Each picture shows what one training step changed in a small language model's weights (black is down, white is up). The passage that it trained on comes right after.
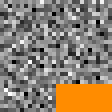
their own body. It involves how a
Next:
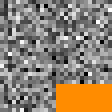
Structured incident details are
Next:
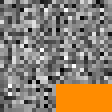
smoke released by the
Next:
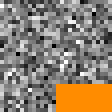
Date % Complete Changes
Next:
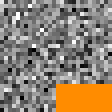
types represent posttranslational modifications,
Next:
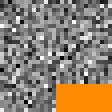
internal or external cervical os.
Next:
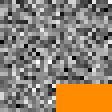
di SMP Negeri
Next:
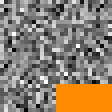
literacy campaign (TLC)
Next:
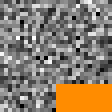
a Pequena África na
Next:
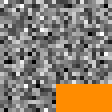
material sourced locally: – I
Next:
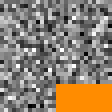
one news story, not the whole
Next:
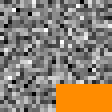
kemudian nama supplier
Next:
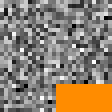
cracks when it reaches
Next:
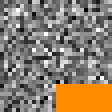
geklärt, wie mit
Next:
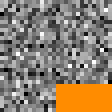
technology-driven approach, where the
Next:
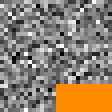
the onset of ovarian
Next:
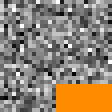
number. Fig. 2 Bejan number
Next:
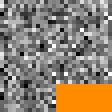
sequence parameters and other Fig. 5
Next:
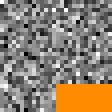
de los pescadores entrevistados
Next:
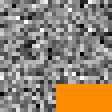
$\sigma(n)$ is the
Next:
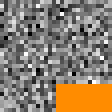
improve performance and especially the device stability toward
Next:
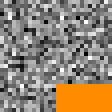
o'sha yoshingacha kim
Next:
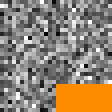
підвищенню загального
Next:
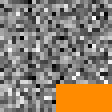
y supervivencia que,
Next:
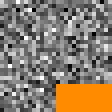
tuberculosis and remaining
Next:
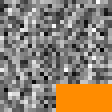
innovative service based on low-cost
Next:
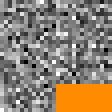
Group with regard to the Environmental
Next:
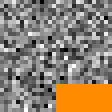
0.05. All statistical analyses were performed
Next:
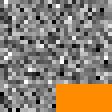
Centuries of Social Life.
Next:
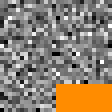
of all buffered seeds
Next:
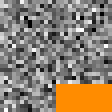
Artisan Chocolate Production
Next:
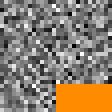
qaratish zarur. Zero,
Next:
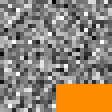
hududida o‘simliklarning
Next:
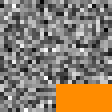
of deaths, diseases of mainly
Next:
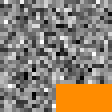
suitably different regulations - is not an
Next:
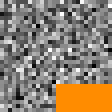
analyses for the investment features.** (Please
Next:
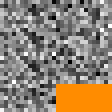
يفوق 15 يوما،
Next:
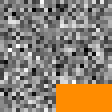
aimed to collect data or information on the
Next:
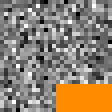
de l'engagement au travail.
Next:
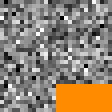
bolalarni har tamonlama yetuk
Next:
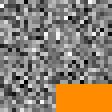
ist festzuhalten, dass
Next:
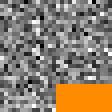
située dans le jardin de la
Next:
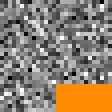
with a selective arginase II
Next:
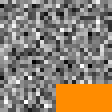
of their staff and teams and shaping
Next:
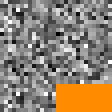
to'g'ri keladi.
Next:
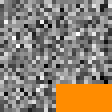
paid attention to the usability aspects of
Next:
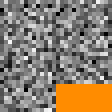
body, this would require control of the
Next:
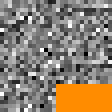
operational costs and liability assessment in an
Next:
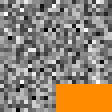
política nacional estabelecida pelo
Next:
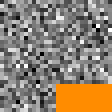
urg‘ochi shiraning
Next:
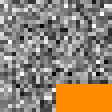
peso y que la desnutrición
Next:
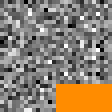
data taking in 2025 and will determine
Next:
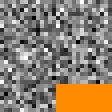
the coast is, in addition to
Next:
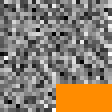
then cooled to 0° with
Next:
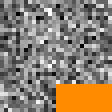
desired DAW and recorded as
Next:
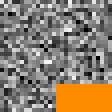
7 September 2015), but in
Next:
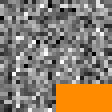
systems can occur from sustained alcohol
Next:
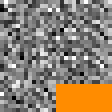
was generated to explore relationships between genome
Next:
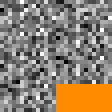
give the data of the total energy consumption of
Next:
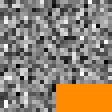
способность видеть
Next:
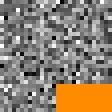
Sum of squares df
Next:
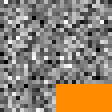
идущей по чёрному
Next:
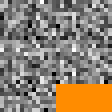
як власне фіскальна
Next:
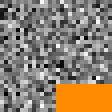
data management that were elaborated in the
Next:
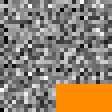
Independent variable; healthcare system
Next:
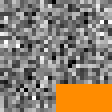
покрытие дефицита
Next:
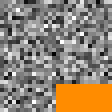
Hindiston va boshqa
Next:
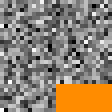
& editing: NOA,
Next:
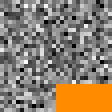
of operating satellites. The
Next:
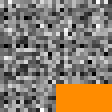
उनके जीवन
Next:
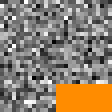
bananas. This information can help
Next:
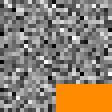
bir-biridan alohida tadqiq
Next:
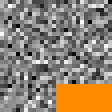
proporcionados por esta metodologia.
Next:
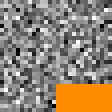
148та жинойт ишларида
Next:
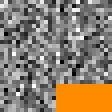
впровадити стратегічні
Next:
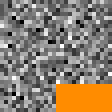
the thoracic Figure 2:
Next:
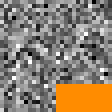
especialmente de cactáceas,
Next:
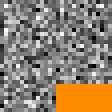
який так і залишився
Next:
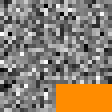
of photoelectrons (left)
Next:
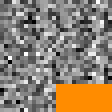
теорий. В работе
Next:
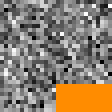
and main contributions. Furthermore, a list
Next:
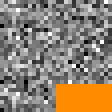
tensile strength increases much more than with volume
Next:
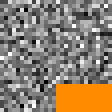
Small Island Developing States
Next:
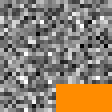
in physical education classes. The influence of active
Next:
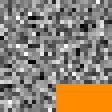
patterns and a proof of concept.
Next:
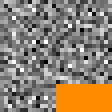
garbage scattered; that waste
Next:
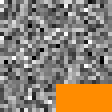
variations in water activity, indicating
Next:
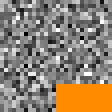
highlights the importance of monitoring and
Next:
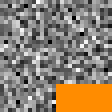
In the other case the algorithm checks
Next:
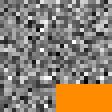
renewable energy sources, support consumers
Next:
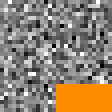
only inclusion criteria for invited partners
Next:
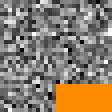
campo a realizar la investigación? a)
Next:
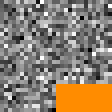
interiorização. O sistema de saúde
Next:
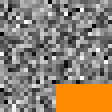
in HF cells and compared to healthy
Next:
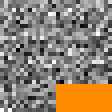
shows a combination of RSMs around
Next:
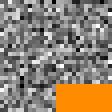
aynı temel yöntemleri
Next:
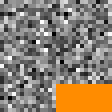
2003). Additionally, changes in
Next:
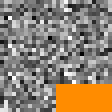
structure is approximately 3 meters long and
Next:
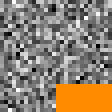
Preparation on Light Alloys
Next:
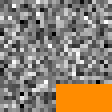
a tunnel forms underneath the
